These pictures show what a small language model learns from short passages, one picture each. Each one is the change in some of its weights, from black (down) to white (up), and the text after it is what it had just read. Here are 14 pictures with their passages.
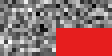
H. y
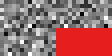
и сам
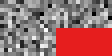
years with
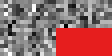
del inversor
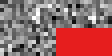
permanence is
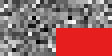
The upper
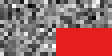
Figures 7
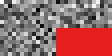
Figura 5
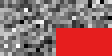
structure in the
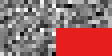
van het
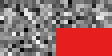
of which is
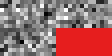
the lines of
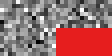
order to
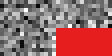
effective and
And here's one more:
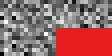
on accounting
